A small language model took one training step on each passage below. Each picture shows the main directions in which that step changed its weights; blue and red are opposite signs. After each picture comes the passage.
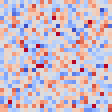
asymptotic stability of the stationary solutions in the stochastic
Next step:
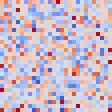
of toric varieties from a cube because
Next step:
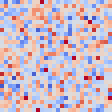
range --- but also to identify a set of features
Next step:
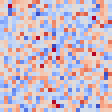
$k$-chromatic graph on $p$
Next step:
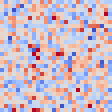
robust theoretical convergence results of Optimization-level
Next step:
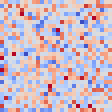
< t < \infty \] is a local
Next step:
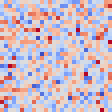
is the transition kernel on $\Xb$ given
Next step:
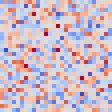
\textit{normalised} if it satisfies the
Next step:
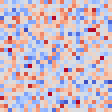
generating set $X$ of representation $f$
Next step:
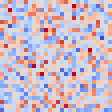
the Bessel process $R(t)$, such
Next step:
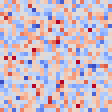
of the 2-disk. We give a
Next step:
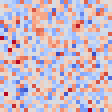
can explicitly verify that $\omega$ acts as a
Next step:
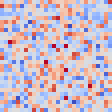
identification~\eqref{Identif} yields that
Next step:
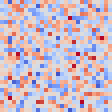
the energy \[ J(\fy):=
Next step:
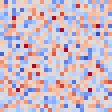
true only for special $f\in
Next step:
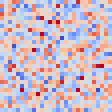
\end{theorem} \indent It is easy
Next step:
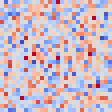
This shows that in the high-frequency
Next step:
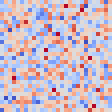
natural map $${\rm O}(L)
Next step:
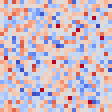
only if there exists some none-zero
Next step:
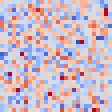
usual, the probability measure concentrated at
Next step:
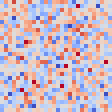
simple Lie groups, which was the starting point for
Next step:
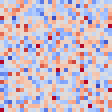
main step in the proof of the local parameterization
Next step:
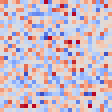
and taking into account the assumed rate at which
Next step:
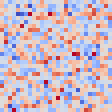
$F$-theory landscape. Let
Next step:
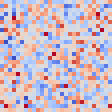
finite dimensional for all $A$ in
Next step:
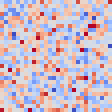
)$. This paper is organized as follows. Section 2
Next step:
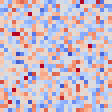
\def\AA{\Cal A}
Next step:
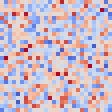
containing $m$ composants, the system
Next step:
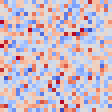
then $e$ is a cut vertex of
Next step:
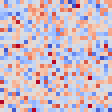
lies in an explicit description of the string cone
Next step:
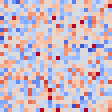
numbers of a simple complete ideal in a
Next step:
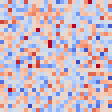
the type of special Hermitian metrics (see
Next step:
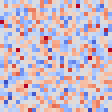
may be that $E$ is something like
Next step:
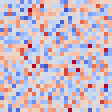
$u\rightarrow\infty$ (see the
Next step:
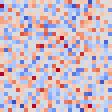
\left( \frac{c_1
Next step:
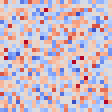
be the primes of $\Z$ lying below
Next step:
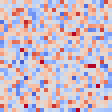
that if $\alpha$ and $\beta$ form
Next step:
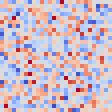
suppose $D\in\frak W\cap
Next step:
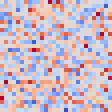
of Mathematics, University of Chicago,
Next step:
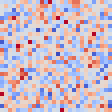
achieve a comparable or even better performance than the
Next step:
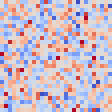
than the Rees algebra will be computed. And
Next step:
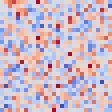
labeled by~$0$ is on the first
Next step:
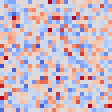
maximal ideals $\mathfrak{p} \subseteq
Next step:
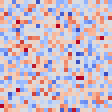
triangulation is a luxurious
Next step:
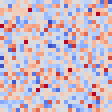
.} \label{X_A} The
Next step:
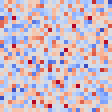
Gr.~C. Moisil. \newblock
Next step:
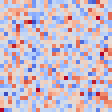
edges}, to identify those edges that we can
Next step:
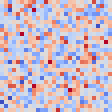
$b_\mathfrak n$ for an ideal
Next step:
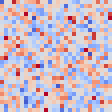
vector space, so rather choose $F$ to
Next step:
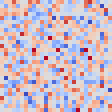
left eigenvector of $A$, with eigenvalue equal to
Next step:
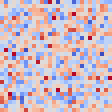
partitioning $[0,1]$ such that for
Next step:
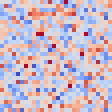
is\ full\}. \end{array}\]
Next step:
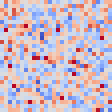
bounded and that, for any $t$,
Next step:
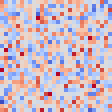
Figs. 26 and 27. Nodes
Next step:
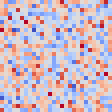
in Nielsen's book
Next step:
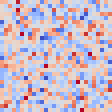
are two arbitrary smooth functions. A fact that we
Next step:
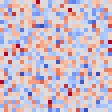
$\mathbf{e}$. \begin{align}
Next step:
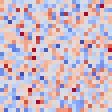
T. M. Adams and C.
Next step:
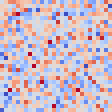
Since $w \prec _1 \langle
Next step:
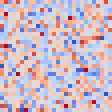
chord (right) using a $\mathbb
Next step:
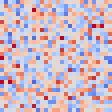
are so-called monochromatic
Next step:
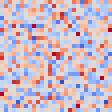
of the notion of virtual equivalence. In working
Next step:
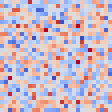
work with the homogeneous invariant factors instead of working
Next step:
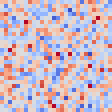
four sides $a, b, c,
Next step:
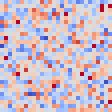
can be seen as some sort of ``weak
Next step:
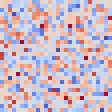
$\tau$ is a constant which controls the rate
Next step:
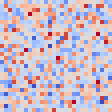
by the assignment $(g)\mapsto g$.
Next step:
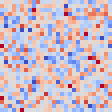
$K$ is an origin-symmetric
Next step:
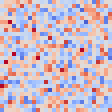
properties considered in this section the following table contains the
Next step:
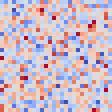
assuming Gaussianity as well as hypothesis testing.
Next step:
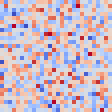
mixing measure given implicitly and only depending on
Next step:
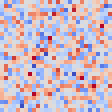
is pseudo 2-factor isomorphic. To test the
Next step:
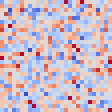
the route. Such a simple forwarding
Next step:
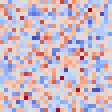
in the horizontal strip $0\leq
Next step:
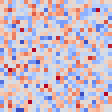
the reinsurance is taken out. The
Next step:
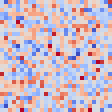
of the software MatCont for bifurcation
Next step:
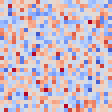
$m=4$. Later, we present
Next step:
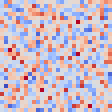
for pairs of morphisms $\alpha:M\to
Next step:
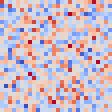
$x$ by $\alpha\le
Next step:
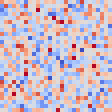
the following equation \begin{eqnarray}
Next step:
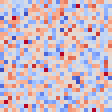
weighted space $\mc{H}^a$, we
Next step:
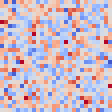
this theory can be used. Following this,
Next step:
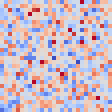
by the argument above. The vertical arrows are
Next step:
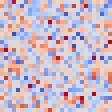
the proposition follows. \qed \vskip10mm
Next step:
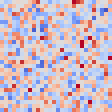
$\sigma$ be a matrix with the following property
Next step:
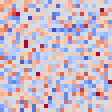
Then, the mode-$d$ matricization
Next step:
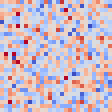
prove that, for each $i \in
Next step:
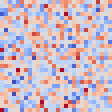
tia de cifrare.
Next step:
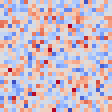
the velocity $u$ is given in terms of
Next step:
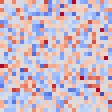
and let $p$ be any rational prime that
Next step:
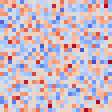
\Big). \end{eqnarray*} Hence,
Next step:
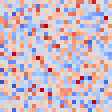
$\alpha$ is amenable in the sense
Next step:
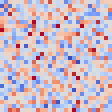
in limit theory for the maxima of an
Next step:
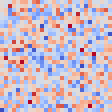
$x_0$ is an inner point of
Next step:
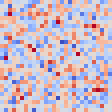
$ i $ grows, then they decrease
